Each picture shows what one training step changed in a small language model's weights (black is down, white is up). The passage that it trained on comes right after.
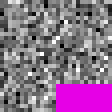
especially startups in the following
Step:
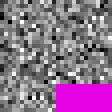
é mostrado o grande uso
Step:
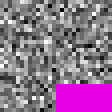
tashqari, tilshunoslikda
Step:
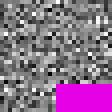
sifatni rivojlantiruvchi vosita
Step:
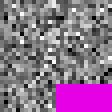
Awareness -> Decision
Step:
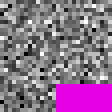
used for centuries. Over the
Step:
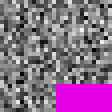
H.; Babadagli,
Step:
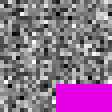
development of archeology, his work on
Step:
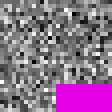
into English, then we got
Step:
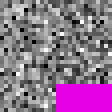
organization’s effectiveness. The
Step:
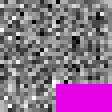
Wissensgraphen für die
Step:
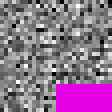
classroom control. In the school
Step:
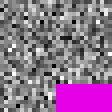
layer and (b)
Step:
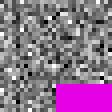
no constituye una evaluación
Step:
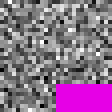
The service reservoir can be
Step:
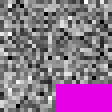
temporal integration and it is
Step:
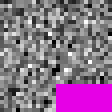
this decision. The activity of a
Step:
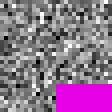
mul, div\}$, ensuring that
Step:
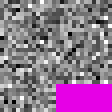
science, education and production in the training
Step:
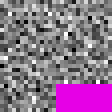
E-learning system and its effect on
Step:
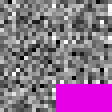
and outreach. The defense
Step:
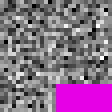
tekshirish bizga
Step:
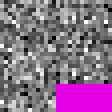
страхового ризику
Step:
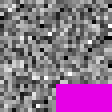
consistency for effective administration. It
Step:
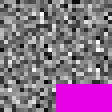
S, Damene W,
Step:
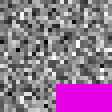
and the possibility to evaluate the
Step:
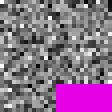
a participar y ser oídos
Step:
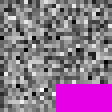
be introduced into the primary education
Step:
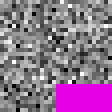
Thereby, ML algorithms
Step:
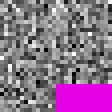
Further processing is completed on the
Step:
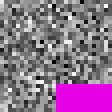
reducing the invasive and
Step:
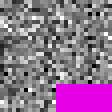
protected areas with the status as a
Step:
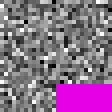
En ejecución Mejora en
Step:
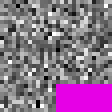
political elites contribute to the
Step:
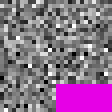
de vie qui racontent
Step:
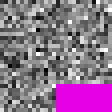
one of the favorable solution
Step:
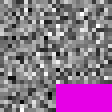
issue was addressed using robust
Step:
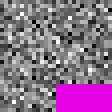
Finance Department,
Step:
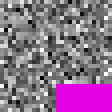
sujidade Luvas limpas
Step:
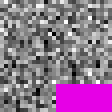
hazard management in construction
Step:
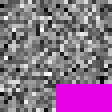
Morocco. *Comparative
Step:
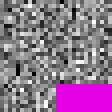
T. Schultz, R.
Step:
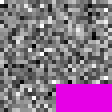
sexos em diferentes aspectos
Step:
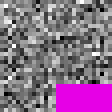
range of moral qualities can be
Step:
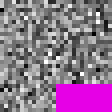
S., Harris, M.
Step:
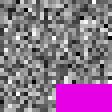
sur l'une des voies
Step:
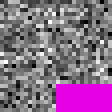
asosiy uslubiyotlardan
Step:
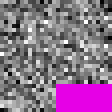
menționat că iau în
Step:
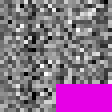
Boshlang‘ich ta‘lim
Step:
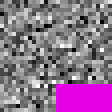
devices from different protocols were
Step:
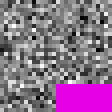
students to libraries.
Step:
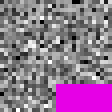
been employed in the diagnosis of
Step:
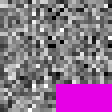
orqali ayrim faoliyat turlarini
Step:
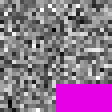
cairam’*. UOL. 30
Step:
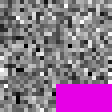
with an industrial lime in the
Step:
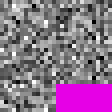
consumption monitoring. Through this
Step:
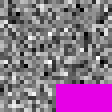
bilan ko'ndalang choklangan
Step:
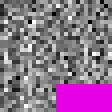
the three regions and strengthens the
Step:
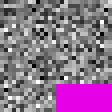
number of competencies necessary in the modern
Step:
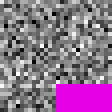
their language proficiency. In line
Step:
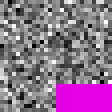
vujudga kelgan davrdan
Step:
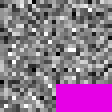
= \varphi(n)
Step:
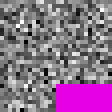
is not consistently encoded.
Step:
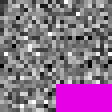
domain knowledge using ontology.
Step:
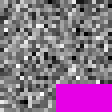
yo'naltirish maqsadida
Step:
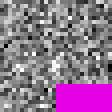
writing, reviewing and
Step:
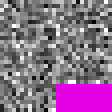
acepta la hipótesis
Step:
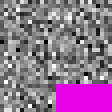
and work motivation also have a significant impact
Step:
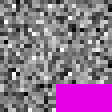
sand for 10 sec at 2 bar,
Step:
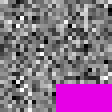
modeling uncertainty about the assessment
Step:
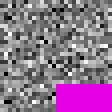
are those of the author and do not
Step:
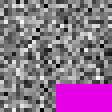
two times, i.e. first
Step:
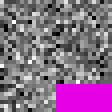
кредит рискларига
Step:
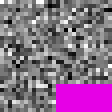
Il coraggio di non
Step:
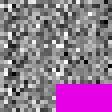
IN UZBEKISTAN
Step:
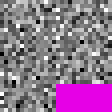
природу і сприяє
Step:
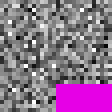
**Clin Infect Dis**,
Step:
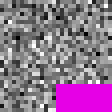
months in CKD patients in the
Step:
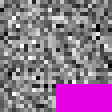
4 presented ileum that resolved
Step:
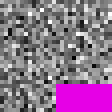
va qadam erishilmoqda.
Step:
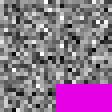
TAVI in Europe; 2018.
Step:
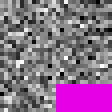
diperoleh prestasi
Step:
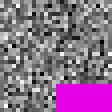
of the coronavirus
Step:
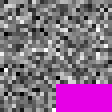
se estudia si el formato y
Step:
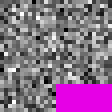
period are presented in Table 1. The higher
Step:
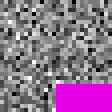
eq 'uc' and not
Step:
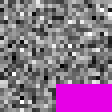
moderate forms of hearing
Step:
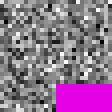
and verify the achievement of
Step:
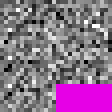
while controlling for other variables
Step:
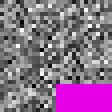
la corporalidad de la comunidad
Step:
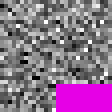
Provocările există, dar
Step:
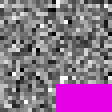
talents were trained here to
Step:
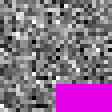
author. CONCLUSIONS
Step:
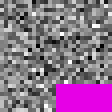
tarixiy xotirasi,
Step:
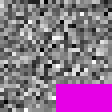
sugiere la evolución de
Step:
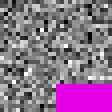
years. Most of the old
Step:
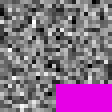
Two versions were generated using class
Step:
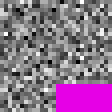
tajribasini o'rganish va
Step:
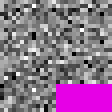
other things. The organizational structure of
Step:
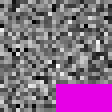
white, serif font,
